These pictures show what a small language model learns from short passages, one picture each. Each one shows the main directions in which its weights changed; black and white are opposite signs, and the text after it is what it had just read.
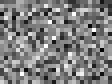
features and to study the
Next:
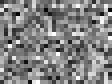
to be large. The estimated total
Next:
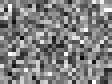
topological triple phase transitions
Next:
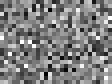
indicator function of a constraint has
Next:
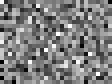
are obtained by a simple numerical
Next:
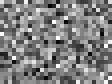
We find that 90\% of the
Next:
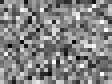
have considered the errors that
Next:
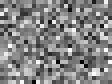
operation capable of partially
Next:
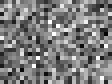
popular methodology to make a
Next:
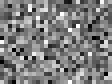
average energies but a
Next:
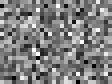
deposition step discussed
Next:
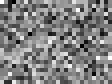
they are aligned along all
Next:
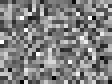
qualitatively different density
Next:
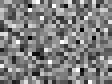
API can have serious
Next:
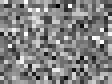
| The total number is compounded
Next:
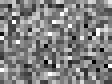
G$, one would infer
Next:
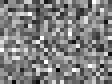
tried to interpret the
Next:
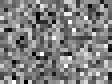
of Hong Kong,
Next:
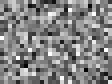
vectorized output values of
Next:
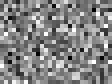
\fixok{ using}
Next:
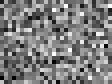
the gauge mediation models, the
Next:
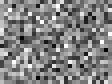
converges (in general, as
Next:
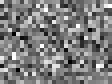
is made between internal and
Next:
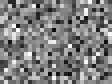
a few GeV,
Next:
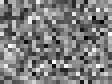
the first two structures (the
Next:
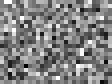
Expanding the
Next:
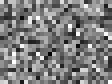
the strong rise of the
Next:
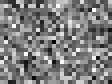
RAM. All
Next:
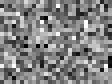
$\odot$ denotes
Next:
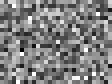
the vdW-DF2
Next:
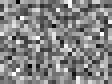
Higgs mechanism
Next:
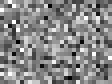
C e \, \omega/\nu
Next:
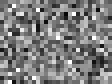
indirectly and with large
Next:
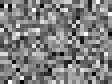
be easier to predict from
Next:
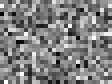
extraction techniques into the
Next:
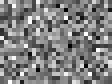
the sky requires
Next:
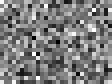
\bigskip \noindent
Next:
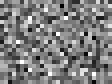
can be approximated by
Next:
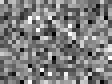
the reduction of several
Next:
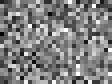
Raw, individual
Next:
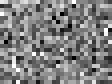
solves MINLP
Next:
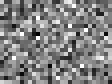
of the frequency domain, which
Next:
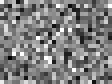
GAM models were then fitted
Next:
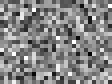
instead of one or the
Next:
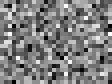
anomalous Hall effect
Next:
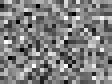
for more than 100~d are
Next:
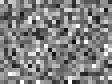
the partition function of
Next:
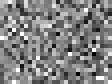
much time searching for
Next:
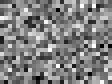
the generator power. *Other
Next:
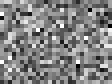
dynamics, Master Equation,
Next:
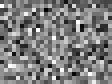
quantum gravity, string theory,
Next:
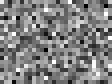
was performed along the same
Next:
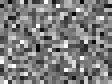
orbital energy per orbit will
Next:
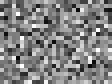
each spectral band. A
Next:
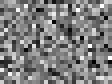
and prevents thermalization of
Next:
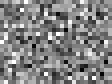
{author} {\bibinfo {author}
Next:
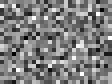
platform for serial
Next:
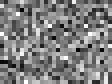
Laplace transform.
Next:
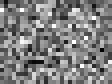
oscillation theorem
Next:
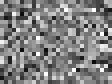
in the appendices) and the
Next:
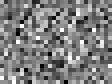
produced with the aim of
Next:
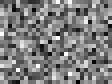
mesons and baryons in
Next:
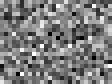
for each image $i$,
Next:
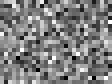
a Best Paper Award
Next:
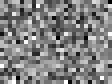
in $r_{c}$ with
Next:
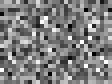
transverse energy density distributions were
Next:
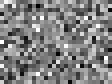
formalism used in the
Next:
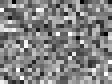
& Representation \\
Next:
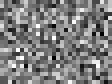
inspire the construction of
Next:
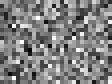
the nonlinearity.
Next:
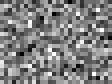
citrate and AgNP
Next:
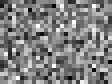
lifespan, the
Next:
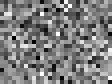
role of stochastic
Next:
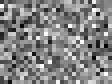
complex system, but are outside of
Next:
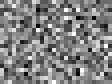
arbitrary scaling factor for
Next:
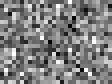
and placed in front of
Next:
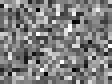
they accrue additional test
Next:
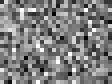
Many of these issues
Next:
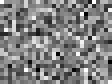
To better characterize the
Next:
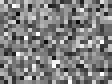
\] It is a particular case of
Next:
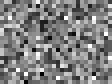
of the unitary control
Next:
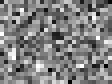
we do not see a shock
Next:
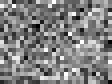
it to represent the circle
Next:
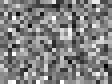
Huanwu Center
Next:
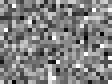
the communication impedance
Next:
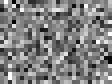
same turning point is found with
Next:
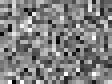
complementary stability,
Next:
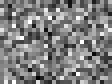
the more expensive state of the
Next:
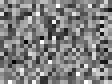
change for different $\tau$
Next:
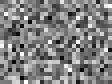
and hence \EQ
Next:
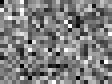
we also show the input band for
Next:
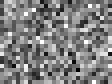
stationary pulse of
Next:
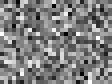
at an inclination of
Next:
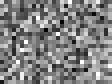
of the feedback electronics
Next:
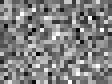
has two parameters, a coupling constant
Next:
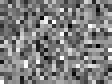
of Perelomov
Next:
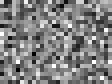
of our formula takes the
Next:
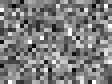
marginal posterior
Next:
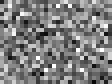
scattering polarization signals are
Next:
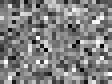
$D_l$ is the distance
